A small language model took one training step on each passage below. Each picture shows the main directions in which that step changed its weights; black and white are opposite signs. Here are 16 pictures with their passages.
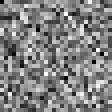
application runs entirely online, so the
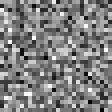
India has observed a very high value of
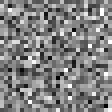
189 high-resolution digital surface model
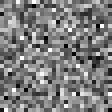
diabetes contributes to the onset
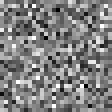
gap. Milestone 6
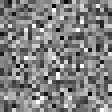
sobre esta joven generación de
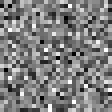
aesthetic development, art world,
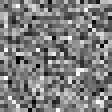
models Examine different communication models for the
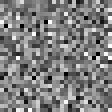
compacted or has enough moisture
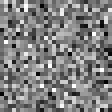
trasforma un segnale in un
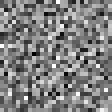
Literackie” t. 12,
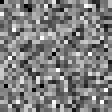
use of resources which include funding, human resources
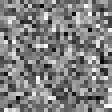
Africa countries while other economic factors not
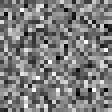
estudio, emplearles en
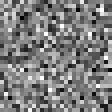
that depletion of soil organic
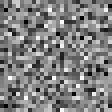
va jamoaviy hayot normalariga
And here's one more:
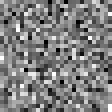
This also includes situations where women
